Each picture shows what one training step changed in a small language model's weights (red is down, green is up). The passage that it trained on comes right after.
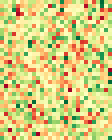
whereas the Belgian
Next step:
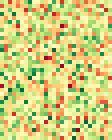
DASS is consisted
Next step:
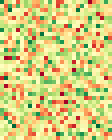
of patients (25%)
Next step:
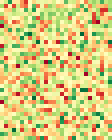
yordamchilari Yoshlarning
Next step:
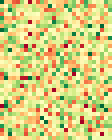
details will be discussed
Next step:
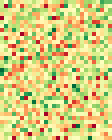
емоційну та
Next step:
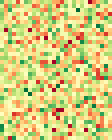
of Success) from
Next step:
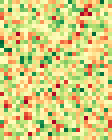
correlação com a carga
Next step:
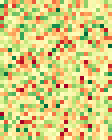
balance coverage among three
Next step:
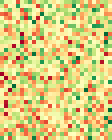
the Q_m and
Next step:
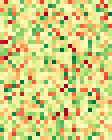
The cornerstone of
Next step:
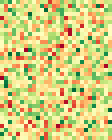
be held, focused on
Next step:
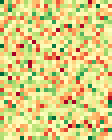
of reproductive years.
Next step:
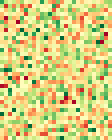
ether reference frame S and
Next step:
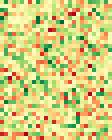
variables. The results identified an
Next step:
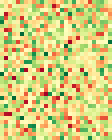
Y-axis is shown
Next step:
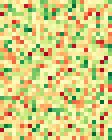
compliance with the full
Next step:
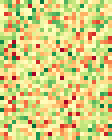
been successfully applied for surface
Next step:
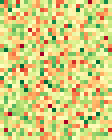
of Pranayama
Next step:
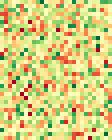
Uzbek Turkic
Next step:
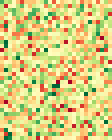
changes and developments.
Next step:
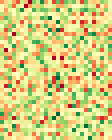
النوع أن
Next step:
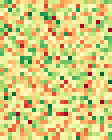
can give a reduction of the
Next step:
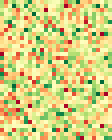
deya atalmish
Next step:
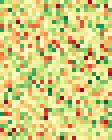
on IE's pioneering
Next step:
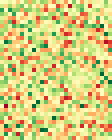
purchase decision as a
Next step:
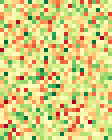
these equipments. The article
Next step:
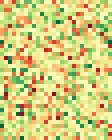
This change is in line with
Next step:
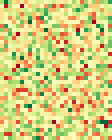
комплексів на
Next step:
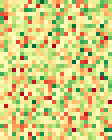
Maybe people listen
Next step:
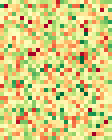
va istiqboli
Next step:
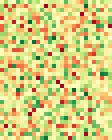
с родителями
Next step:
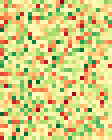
большое значение.
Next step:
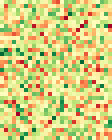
sama dengan siswa
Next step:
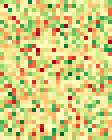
that between AC and
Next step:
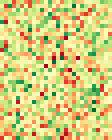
da economia informal,
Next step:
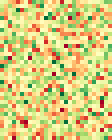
Le Georgiche*.
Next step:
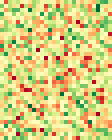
district, located within
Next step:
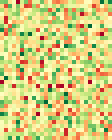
poniendo en práctica
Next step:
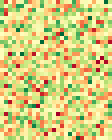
change in the type of
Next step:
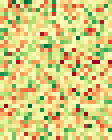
by ICMM - International
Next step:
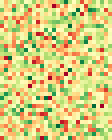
4. Kurbanova
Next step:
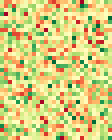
cases, milk production is
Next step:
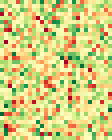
São Paulo Research Foundation
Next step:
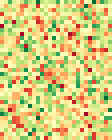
В данной статье
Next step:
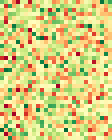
pede que o grupo
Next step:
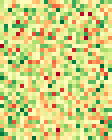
only governed by demand and
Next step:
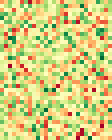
o alejadas donde
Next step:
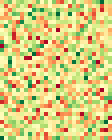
yillarda qabul qilingan
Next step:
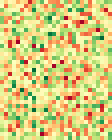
socio-cultural practice of the
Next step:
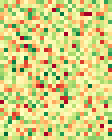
choose the best approach for
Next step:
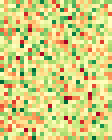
Stylus as the
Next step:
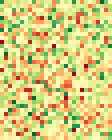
2020, according to the global
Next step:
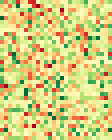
36 Adahamova
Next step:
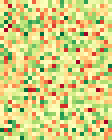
raqamli o'yinlar
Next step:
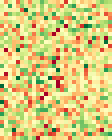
corte de metal.
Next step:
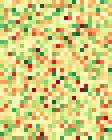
scale from 1 to 10
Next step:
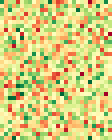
of wheat and
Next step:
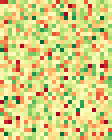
O‘z vaqtini
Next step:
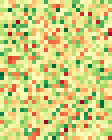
only one police post was
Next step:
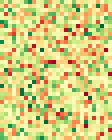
to placement seeking
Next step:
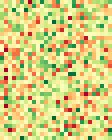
Superior e das
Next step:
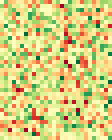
scores one month after the
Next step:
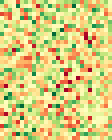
the socio-economic development
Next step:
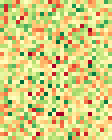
material on measurement of
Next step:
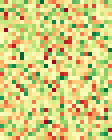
Growth is expected to
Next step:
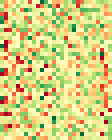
MODEL FOR
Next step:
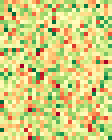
as a way to expose
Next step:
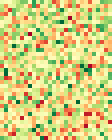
Theory, which lay
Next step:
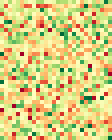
РОЛЬ В
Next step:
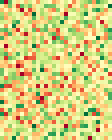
una mujer de
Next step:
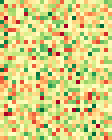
e da Tecnologia
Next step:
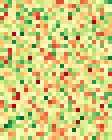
также отражает
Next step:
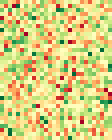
it sets should be more
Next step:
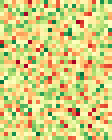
operacional, ao evitar
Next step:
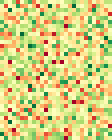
the very least) that
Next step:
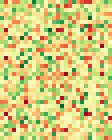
Journal of Physics and
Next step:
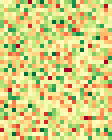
Several machine learning
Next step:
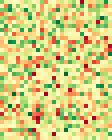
established correspondence between the
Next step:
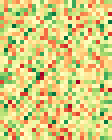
source, measures were taken to
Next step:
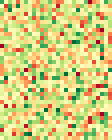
of information systems and files
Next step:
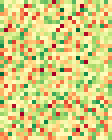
Insecticides Monitor
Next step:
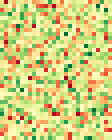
bile seveda
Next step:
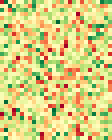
These findings suggest that strengthening
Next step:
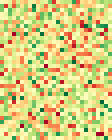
burden as it is
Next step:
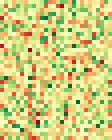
information, persuading and
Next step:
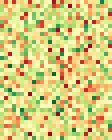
iqtisodiyot va electron marketing asosida
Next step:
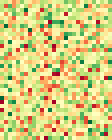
insight into optimal parameter
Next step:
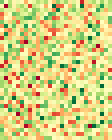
ways that other fuels
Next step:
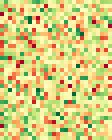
ряд форм в
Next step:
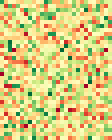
their variability and uncertainty.
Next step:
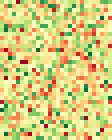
la producción científica
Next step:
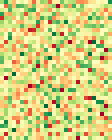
data quality assurance processes
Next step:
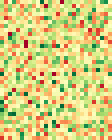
(2021). Risk analysis
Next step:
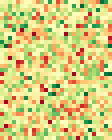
observed among PRM models.
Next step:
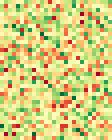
predicting gas discharge
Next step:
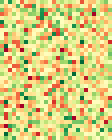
innovatsion texnologiyalar, pedagogik va axborot
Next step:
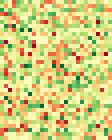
easy MATLAB
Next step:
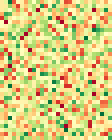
Elaborează un
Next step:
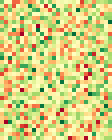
activities “we are playing
